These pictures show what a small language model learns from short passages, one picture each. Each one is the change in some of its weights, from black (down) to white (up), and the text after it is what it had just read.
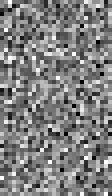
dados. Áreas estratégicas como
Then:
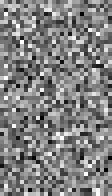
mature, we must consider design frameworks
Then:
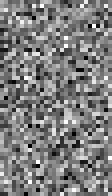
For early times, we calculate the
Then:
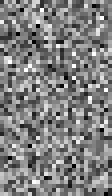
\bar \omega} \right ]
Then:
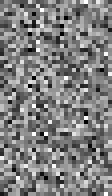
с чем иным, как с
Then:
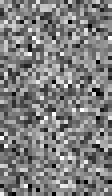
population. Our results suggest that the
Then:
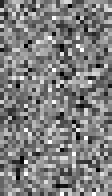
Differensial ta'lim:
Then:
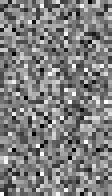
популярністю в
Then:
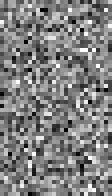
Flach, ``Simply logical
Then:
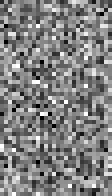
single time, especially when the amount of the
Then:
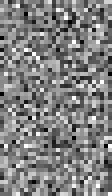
working at room temperature need large
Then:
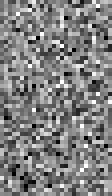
(1)-(4) become effectively
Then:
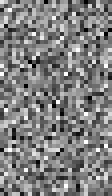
Вторая от мишени
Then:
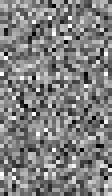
as before. Analogously to the
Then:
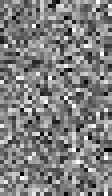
its efficiency. The methods of calculating the
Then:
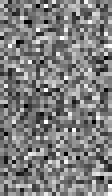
investigación en la UIMN se
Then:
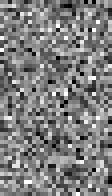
Teaching: Preparing Global
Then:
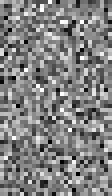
window when the cloud of $^{40}$K
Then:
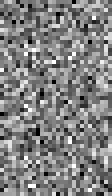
Inglaterra traduzissem
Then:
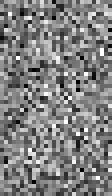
the rank of region $l$ in
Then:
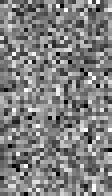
As discussed already, H$_2$O
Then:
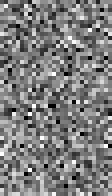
показують, що сила
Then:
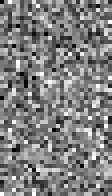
a geometric setting. The model is a
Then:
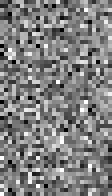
инновационной деятельности. В то же
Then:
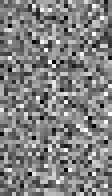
and historical contexts.
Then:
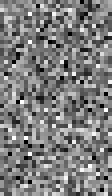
articles published in this journal and
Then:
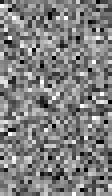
этап, по способу организации
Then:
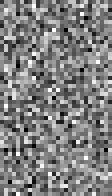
direction in the initial conditions and in a thermal
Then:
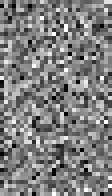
is in progress. Various other
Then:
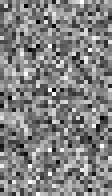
and converted to impedance through
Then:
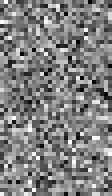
истиқомат қилувчи
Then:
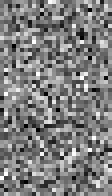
\review{One may notice from
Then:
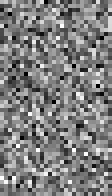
острой и жареной
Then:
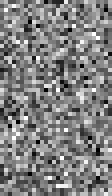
is stable for $0.15 \le
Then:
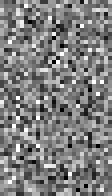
ordered and a disordered state in
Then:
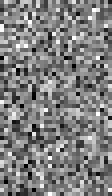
CS with a scaling exponent $\beta
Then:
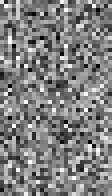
daryo bo'yida
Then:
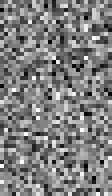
integrated circuits. Disponível em:
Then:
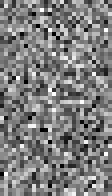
growth and attrition of powder
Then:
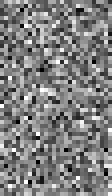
of the specific nature of matter, simply
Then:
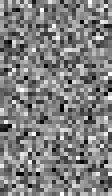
y Patrimonio Cultural,
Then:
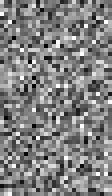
(1) formula bilan hisoblanadigan
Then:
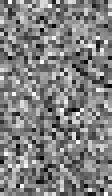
categorize this star as a
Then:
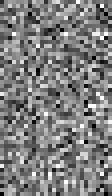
4. Ergashova N.
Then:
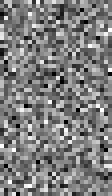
is guaranteed only in the chemical potential and
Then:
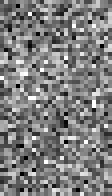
gd} \rightarrow \infty$ corresponds
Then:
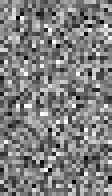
Here after in this appendix, repeated
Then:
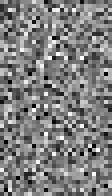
відчуження великої
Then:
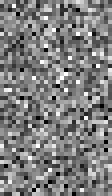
procedure {\sf cut} to find the best
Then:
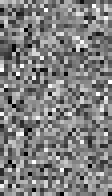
muammolarni manzilli hal
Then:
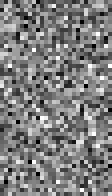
كانت العديد
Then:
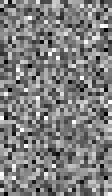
unique experiments test the significance of the
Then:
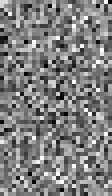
their capability of deep imaging wide and
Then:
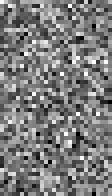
of free-space ion-photon
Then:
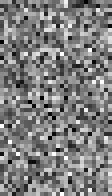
to express other parameters as an explicit function of
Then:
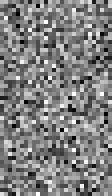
demnitatea și
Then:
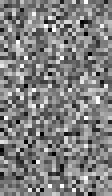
va o'quvchilar amaliy faoliyati
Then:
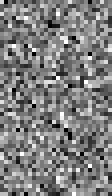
nafaqat qudratli
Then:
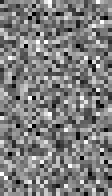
\end{equation} The argument
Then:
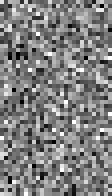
a participant is uncertain about how to
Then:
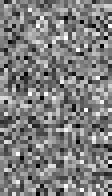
\item a function symbol in
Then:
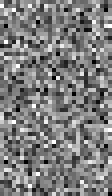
in the channel near the CNP at
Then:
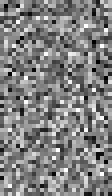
traktorda) odatdagidan 30
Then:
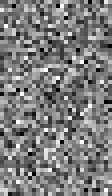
include distributed-computing systems
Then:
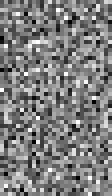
included the enhanced Pomeron
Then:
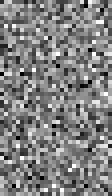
antes de 37 semanas de
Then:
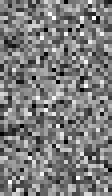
oxidized compositions (Figure
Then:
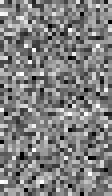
Ward Identity. In a theory
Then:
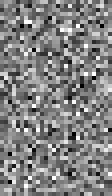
smaller value and more fine tuned by
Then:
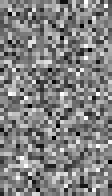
pair invariant mass, over a range beginning
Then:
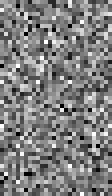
une substance qui procure du
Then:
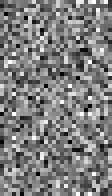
attack on AES core to extract the
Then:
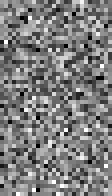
of two different oceanic regions and
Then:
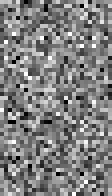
Network Coding benefits** ##
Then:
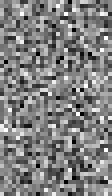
– tirishqoqlik
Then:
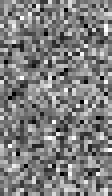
as in our SSAO model.
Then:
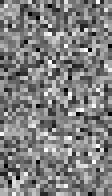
with digital ink, but for tasks other
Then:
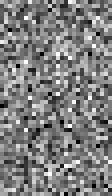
theory, first for a non-relativistic
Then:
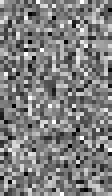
SLAM-based region proposal module
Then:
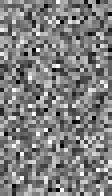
an additional 600~$\mu$s to
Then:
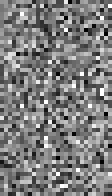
inversions and corresponding surface states can
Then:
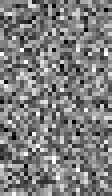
синаб кўрилган.
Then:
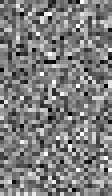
a manobra de valsalva
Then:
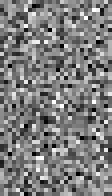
parallelism of quantum mechanics to perform specific
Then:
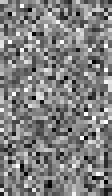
проекты в качестве
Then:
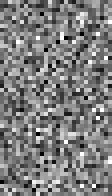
to explore possible general relationships between
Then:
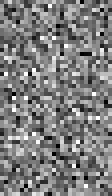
which establishes a starting point for
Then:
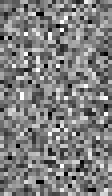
ko’rsatadi: nutqning
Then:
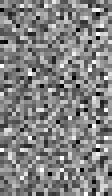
bien los datos de los primeros
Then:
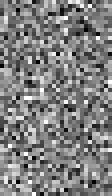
framework can be extended to other OPO
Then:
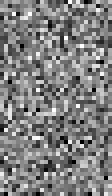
our system is closely related to the
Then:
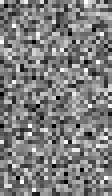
hajmidan kelib chiqib
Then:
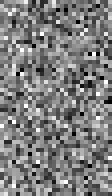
Therefore, in this paper, we calculate within
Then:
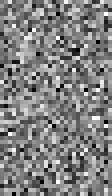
продовжували його
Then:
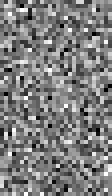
ходе реализации проектов
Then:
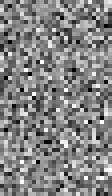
неформальних лідерів у
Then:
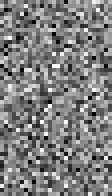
el Acta de Nacimiento
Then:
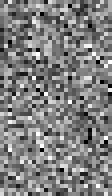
times are shown in Fig.\ref{time
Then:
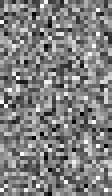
e bem-estar no trabalho.
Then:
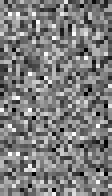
absolute boundary between exactly zero and approximately
